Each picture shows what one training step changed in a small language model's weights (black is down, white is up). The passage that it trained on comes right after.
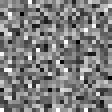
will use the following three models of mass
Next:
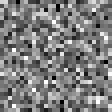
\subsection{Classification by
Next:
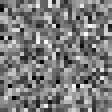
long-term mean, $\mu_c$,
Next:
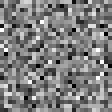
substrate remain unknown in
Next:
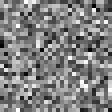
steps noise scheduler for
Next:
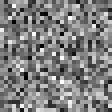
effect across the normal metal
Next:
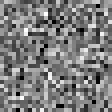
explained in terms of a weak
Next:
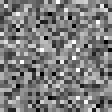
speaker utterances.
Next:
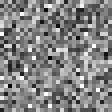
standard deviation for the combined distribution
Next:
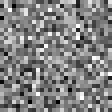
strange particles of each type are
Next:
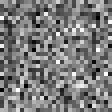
a function of redshift. Best
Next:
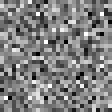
formulae for the heat current,
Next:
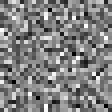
to the maximum positions. It is
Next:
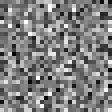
of perturbation theory results see for example
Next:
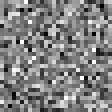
mentioned earlier, our
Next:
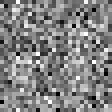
first one describing the transition $\gamma^*
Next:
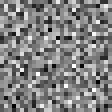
have decreased significantly the number of
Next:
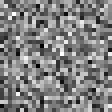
a reasonable formulation for the one
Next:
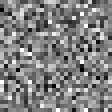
invariance, power counting, and
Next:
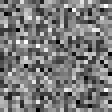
calculation range (top figure).
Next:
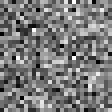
density $mn\mathbf{u}$%
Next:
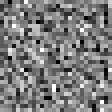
\end{figure} The diagrams
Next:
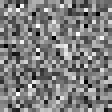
required adjustments to the training
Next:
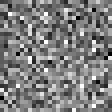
this paper, we investigate the
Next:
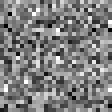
containing the usual constant speed
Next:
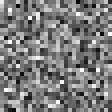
partial cancellations. However, as
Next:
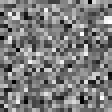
on these parameters, as well. By
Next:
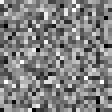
be a weighted projective space
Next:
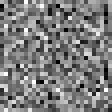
\end{align} This gives
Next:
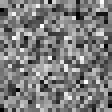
$\nu_\mu$ less than
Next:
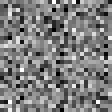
of the electromagnetic fields
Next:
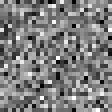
of a similar asymmetry in polarization would
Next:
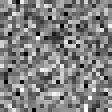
the signals to be received by
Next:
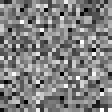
introduce the given nesting structure
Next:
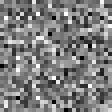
phase subsequently enforces selected
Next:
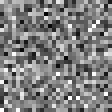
that excludes the need for a topological
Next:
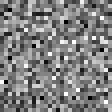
upon the height of the torus
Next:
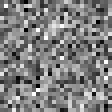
can lead to a stagnation of the
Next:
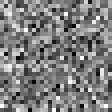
dynamical equations of Nature are invariant
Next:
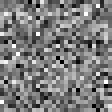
prospects of having DM
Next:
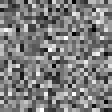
of the transmitter. We assume
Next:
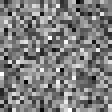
the 2d spot model incorporating
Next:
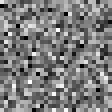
channel estimation performance and maintain low
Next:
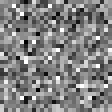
results presented here are based on Eq.
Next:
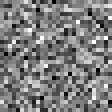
via zero and few-shot
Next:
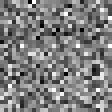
this work all Hamiltonians
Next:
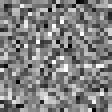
mode-locking as they have low
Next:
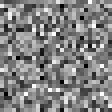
attention as a possible explanation of
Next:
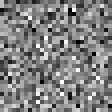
the ellipse shape of a
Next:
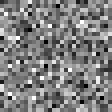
can then be readily identified with those
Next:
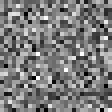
transnational collaboration networks.
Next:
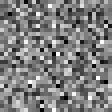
simulations without thermal noise (upper
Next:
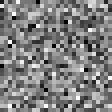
normal HLT operation in
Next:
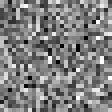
detail later) and simplified
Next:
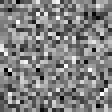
this Letter is to combine two
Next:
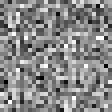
order to introduce the effect of the
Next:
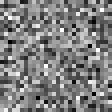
adapt the location, rather
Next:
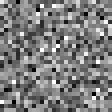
with a depletion pattern that more
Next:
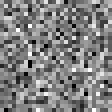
use to analyze one particular aspect of the
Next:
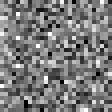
which is crucial for detecting
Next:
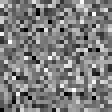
nondecreasing $q$-sequence
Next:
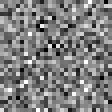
routine was performed with the
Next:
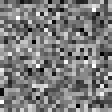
\citet{bakx2020}, and
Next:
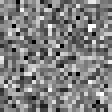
complicated subject, as the
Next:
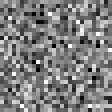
University \unskip, Doha,
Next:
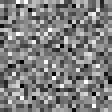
by using $\mathcal{C}_{eq}$, the
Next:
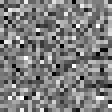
are characterised by momentum rates in
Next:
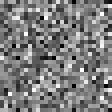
on the asymmetry in distance between the
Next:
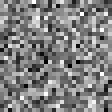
the convex probabilities
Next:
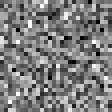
$M^8$, for which by general theory
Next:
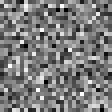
lines. % use \thanks{}
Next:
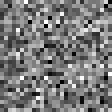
supersymmetric gauge fields with the infinite
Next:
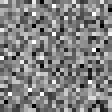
experiment performed by local observers will
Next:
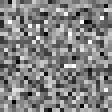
is consumed to replicate
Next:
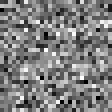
underdense voids are
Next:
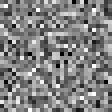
to be accepted. But as
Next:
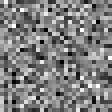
of energy density stored in the vector
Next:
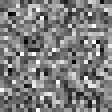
random variables. Further let
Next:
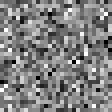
and the non-relativistic
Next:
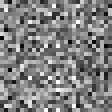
ignore this association. The
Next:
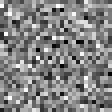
they are relevant for the regime
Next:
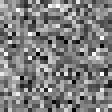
which are always ignored in
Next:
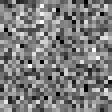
our analyses does not alter the results
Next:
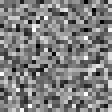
code written for the
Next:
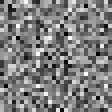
the field ``$\phi$" or the field
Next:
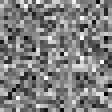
present in the EM archives
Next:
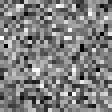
measure. Operations are scheduled
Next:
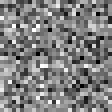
certain that the paper would not have
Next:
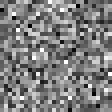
negative slope also become
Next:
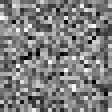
reach larger density values than the incoming
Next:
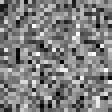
a systematic review of the
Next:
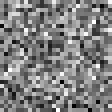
mentioned above, here $\Delta
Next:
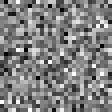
to answering as neither
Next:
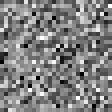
account for the Fe II emission out
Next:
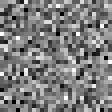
bursts with high-order
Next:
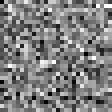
latter is, however, identically
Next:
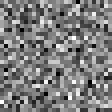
burst accretion} below).
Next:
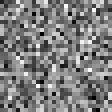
describing other types of collective
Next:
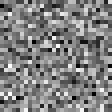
Class Distribution of
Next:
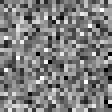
and to 17~harmonics
